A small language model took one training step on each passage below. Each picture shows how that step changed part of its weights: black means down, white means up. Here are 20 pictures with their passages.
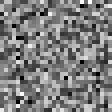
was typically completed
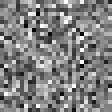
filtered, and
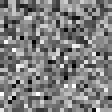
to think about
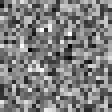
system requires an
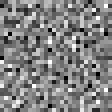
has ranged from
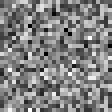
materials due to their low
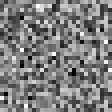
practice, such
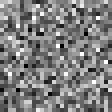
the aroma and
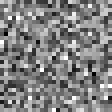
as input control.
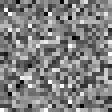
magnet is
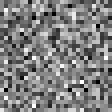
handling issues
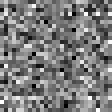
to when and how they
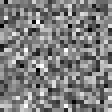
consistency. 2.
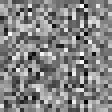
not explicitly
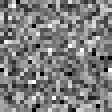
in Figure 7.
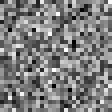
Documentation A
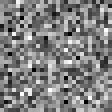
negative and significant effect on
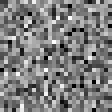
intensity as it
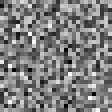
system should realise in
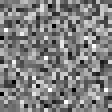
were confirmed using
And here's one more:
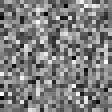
more refined risk
